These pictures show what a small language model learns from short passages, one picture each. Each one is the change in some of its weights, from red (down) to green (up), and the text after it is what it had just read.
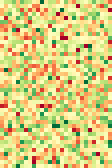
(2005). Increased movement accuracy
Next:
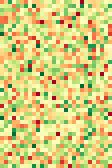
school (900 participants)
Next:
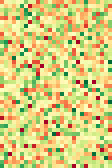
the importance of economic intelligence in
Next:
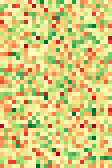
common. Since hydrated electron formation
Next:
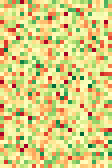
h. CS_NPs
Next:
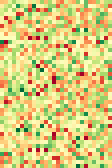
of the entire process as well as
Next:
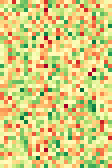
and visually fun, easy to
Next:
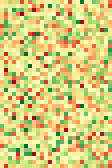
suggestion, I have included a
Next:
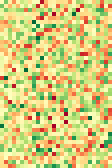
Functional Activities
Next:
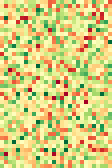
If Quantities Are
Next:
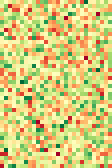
CE fully mediates the effect of
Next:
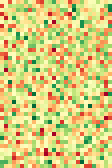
are failing to meet these power
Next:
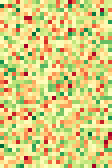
solvent. The growth was determined
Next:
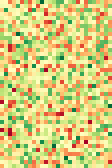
application of the falsus
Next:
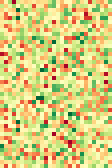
ρ from Eq. 1.
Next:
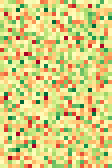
Hassan Fathy and New
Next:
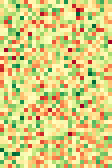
Ranch Resort,
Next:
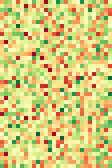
better insulation materials led to
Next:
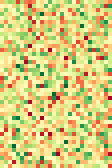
(Paddle Method) was
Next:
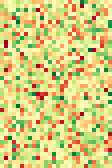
survey is intended for individuals currently or
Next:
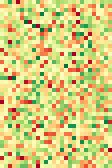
thermal conditions Animals are adapted
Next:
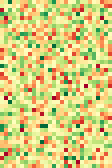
4. Anti HCV
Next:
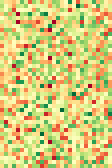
Technique Of Open Partial
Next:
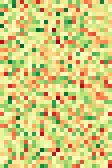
and PowerLogic
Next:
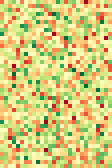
synergy between the basic properties of
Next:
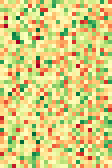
300 pixels; in
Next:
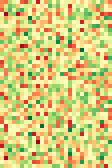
I also use APA.
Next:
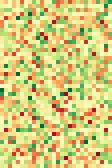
all the factors into consideration, including
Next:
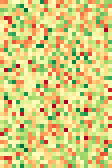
of involvement of the cardiovascular and central
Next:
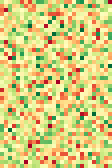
in [Rosenbloom
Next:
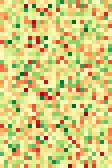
response, causing a range of
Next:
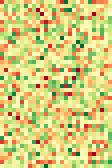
the YOLO (You
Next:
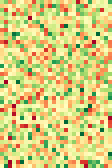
thereafter at 7 and 15
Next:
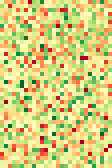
has been demonstrated in numerous studies that
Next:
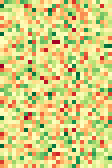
opinion. After the interaction, the
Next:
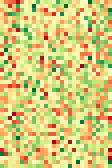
visible volume contraction was observed upon
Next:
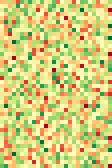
active population has dropped in
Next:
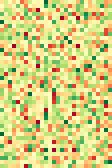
collaboration skills can be evaluated in a
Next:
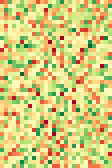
in the blood stream and increasing their
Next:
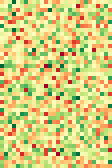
commercially. Technopreneurship
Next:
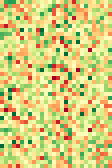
standards. This paper discusses
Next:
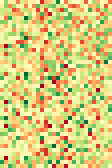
and actively participate in shaping a
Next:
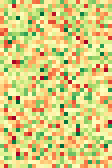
0.95 in increments of
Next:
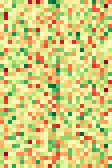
would like to say that his
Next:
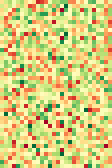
found that smaller life insurance companies
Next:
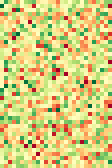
Abstract The purpose of this research
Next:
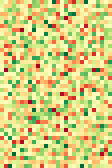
Then the sum of each row is
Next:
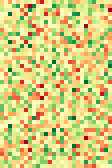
colchicine binds
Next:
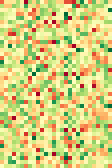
the Web 2.0.
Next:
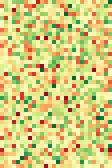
complex stability, whereas the groups that
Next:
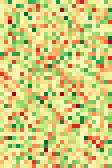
Number of working women is increasing day
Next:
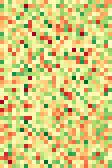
recycling, the use of
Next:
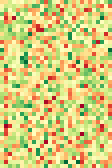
to Baron. One who
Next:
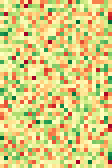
4200D was configured to
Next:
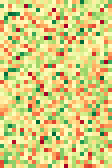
protein fractions in all analyzed samples
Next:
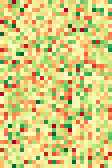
The Hg was detected in only
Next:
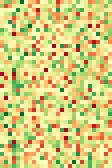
disease for last 5 years, was
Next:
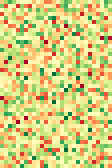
represent serosanguinous or
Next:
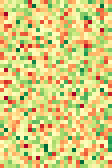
at Table IV, it is easy
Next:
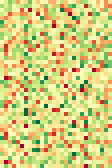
influenced students' willingness to
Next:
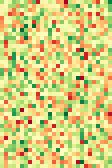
touch with the modern world.
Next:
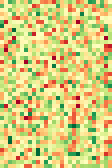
review Alona Belinska
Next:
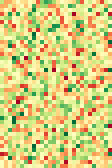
are described here. Warren
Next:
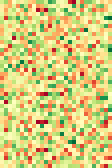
1A). The great diversity of
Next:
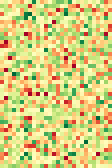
renewing the educational process, a
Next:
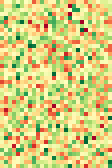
are a creation of God,
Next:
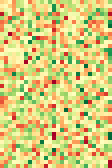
a 3 – 4 times higher
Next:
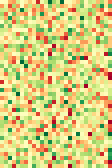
1). The extraction was also carried
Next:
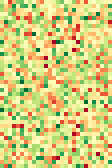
associated with an appendiceal
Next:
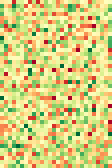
verbal talent was a
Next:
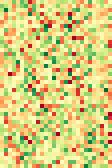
(Buckman) →
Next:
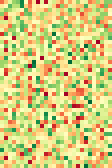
of Nigeria that protrude into
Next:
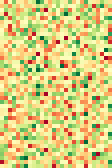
the significant melting of the
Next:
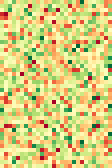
this perspective, when individuals devote
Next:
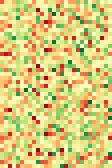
for ASTRAL-II data
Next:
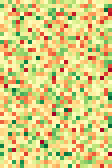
were observed during N210 and
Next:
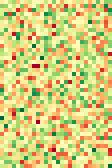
Related Deliverables:
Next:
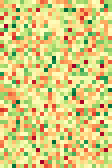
evasion for the basic class.
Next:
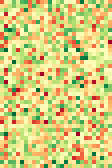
to display information in various ways either
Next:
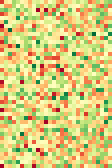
required for pass the same amount of
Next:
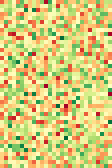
and subsequent treatment. Based on
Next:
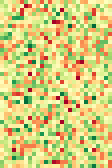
acknowledging the contributions of traditional
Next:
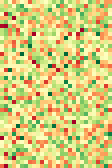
will be available at a more detailed
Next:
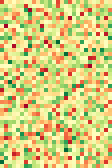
production and in pedagogical skills in
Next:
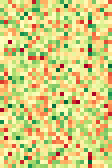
therein) produced in nuclear
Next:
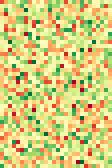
to physical, chemical, and organic
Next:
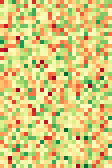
as sources of positive/ promoting
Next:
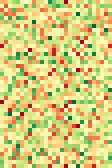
patients. Many doctors are
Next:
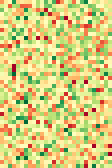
of controlling the traffic between the
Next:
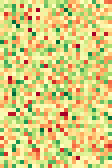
relationships but requires careful tuning of
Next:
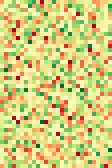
Are you single or married?
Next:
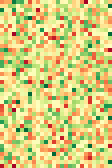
Association for the Cultivation of
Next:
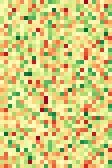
are in the rural areas cannot
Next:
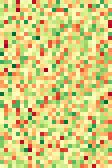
and ²Renuka
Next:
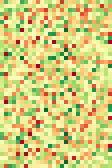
in 1939. It is currently
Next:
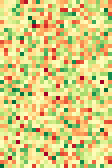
Things like blocked urine
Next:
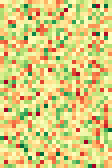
thus facilitating access to materials of
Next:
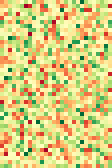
importance of OR leads many universities in
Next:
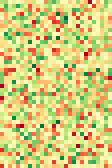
satellite data, with an emphasis
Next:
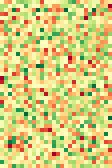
processes—higher compatibility
